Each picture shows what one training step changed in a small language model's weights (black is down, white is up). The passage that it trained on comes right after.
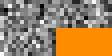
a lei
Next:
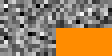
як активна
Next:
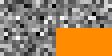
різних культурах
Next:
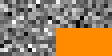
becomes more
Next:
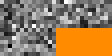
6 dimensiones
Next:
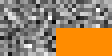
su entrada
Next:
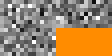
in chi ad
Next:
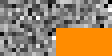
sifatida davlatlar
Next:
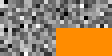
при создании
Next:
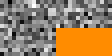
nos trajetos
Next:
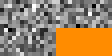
населения и
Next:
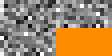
scientific information to
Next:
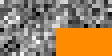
Rata Rata
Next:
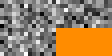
devient no
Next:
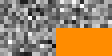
dos dados da pesquisa
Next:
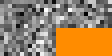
La digitalización de
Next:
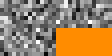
intuito de
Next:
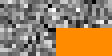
taomlar orqali
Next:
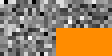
и способы
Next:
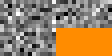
lebih dari
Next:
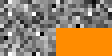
когда это
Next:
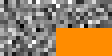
la actividad)
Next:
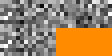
da poter
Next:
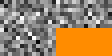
cosas que ha
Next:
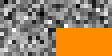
sobre as estruturas
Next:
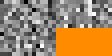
que el del
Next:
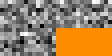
AB is
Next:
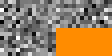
faoliyati yanada
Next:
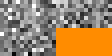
la comprensione
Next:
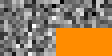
um Estado com
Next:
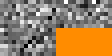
of music in
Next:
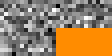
le maître
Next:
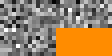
envolvida e
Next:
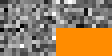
ijodiy jarayon sifatida
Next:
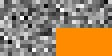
los usuarios
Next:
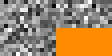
uma **Revista
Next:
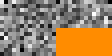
Более того,
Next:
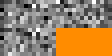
concepção já
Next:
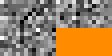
of Cognitive
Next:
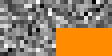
início do
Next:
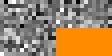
yordam beradi.
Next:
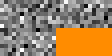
основаны на
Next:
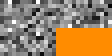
Adi Bejo
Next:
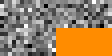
en la mirada
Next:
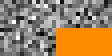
ijtimoiy tarmoqlar
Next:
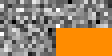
imposto sobre a
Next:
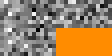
aquellos estudiantes
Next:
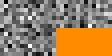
страдает от
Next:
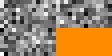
moet dit
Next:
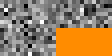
pesquisa bibliográfica
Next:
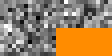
xanda mavjud:
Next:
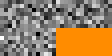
Dala tajribalari
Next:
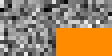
mas contêm
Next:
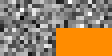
se pudo
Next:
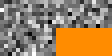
Anfang an
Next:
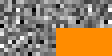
tekstil di
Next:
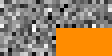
la puedan
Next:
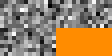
à educação, ao
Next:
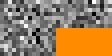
1 Media de
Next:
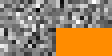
aby knižnice
